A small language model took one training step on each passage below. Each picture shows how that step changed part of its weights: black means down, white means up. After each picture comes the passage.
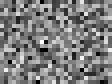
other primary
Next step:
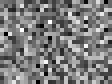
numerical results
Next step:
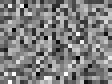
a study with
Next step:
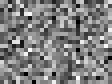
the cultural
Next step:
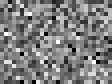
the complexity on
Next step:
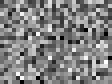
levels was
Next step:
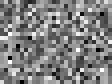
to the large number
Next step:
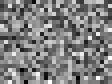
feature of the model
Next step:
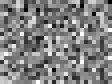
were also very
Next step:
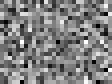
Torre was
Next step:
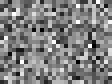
time constant \be
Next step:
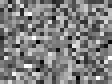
the experimental
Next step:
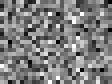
lead to better
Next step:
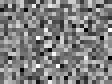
star-formation main
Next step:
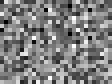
methodology for
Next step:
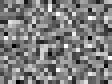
programmed the
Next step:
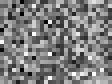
%% use the
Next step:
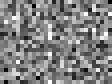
flows and
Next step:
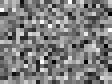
is a previously
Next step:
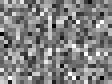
50\% compared
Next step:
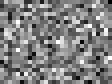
down to
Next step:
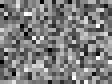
1) The
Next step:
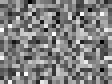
to be connected
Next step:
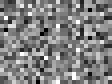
which gives
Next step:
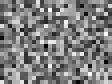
secure it on
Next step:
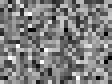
the samples to
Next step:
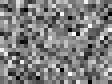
is absent at
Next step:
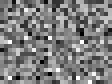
how communication
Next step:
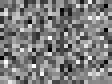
images that
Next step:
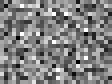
phase transition of
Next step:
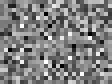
latter value
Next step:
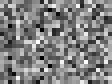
If detected
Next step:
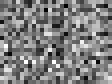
communication interval
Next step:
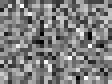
an independent
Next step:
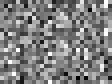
two orders
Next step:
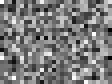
work are available
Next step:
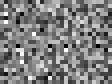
\ell ,
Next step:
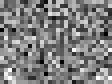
approaches that
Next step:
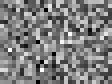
data suggested
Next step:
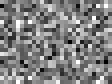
in Ref.
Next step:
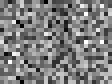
defined as a
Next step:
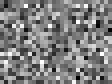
for creative data
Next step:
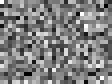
in grade 1
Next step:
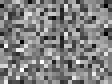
five massless
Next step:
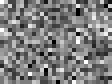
include the
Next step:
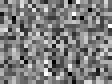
of a length
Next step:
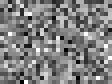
the raw
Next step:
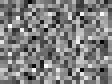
to make an
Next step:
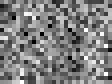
The early
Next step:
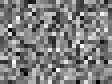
to explain the
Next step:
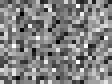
accurate time
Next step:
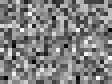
for the study obtained
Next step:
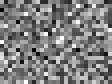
see below,
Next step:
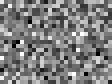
be seen from
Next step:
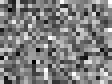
are effective in
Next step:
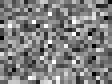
quantum network. The
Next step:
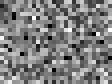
This is also
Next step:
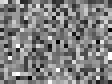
of images
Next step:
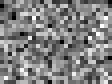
It is worth
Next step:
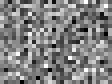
bounds for the
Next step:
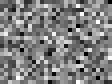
start by
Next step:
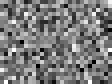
have supported
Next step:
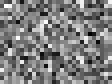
or thought
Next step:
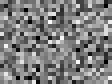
curves corresponding to
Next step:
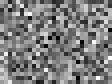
the exchange
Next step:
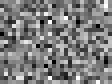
No data
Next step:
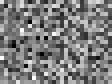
be obtained from
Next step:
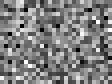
was about 4
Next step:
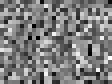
share in
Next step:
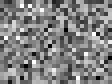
where the function,
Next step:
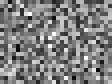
the strategy
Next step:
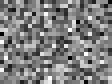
step in
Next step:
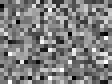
potential participation
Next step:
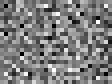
above a critical
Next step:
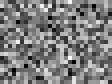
this happens
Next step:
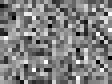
The total number of
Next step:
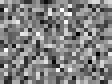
look quite
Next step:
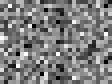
identified by
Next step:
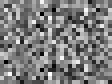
any prompt
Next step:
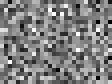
constant of the
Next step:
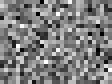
reached by
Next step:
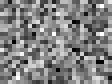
limit. The
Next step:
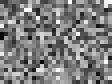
following four main
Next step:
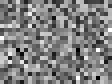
for the most
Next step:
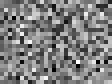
the wavevector
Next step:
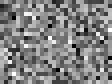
The value of the
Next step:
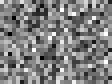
tissues and
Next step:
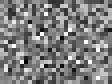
begun in
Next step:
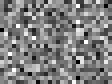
shows that the
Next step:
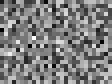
known that
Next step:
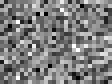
identical to the
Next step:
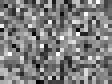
results show that
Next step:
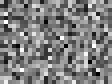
- \hat
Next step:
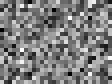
can be made
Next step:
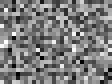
other characteristics
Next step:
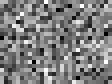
species in
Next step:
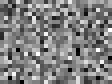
from the potential
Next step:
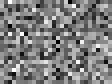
a bounded
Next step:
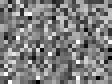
the concentration
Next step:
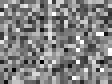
position. In
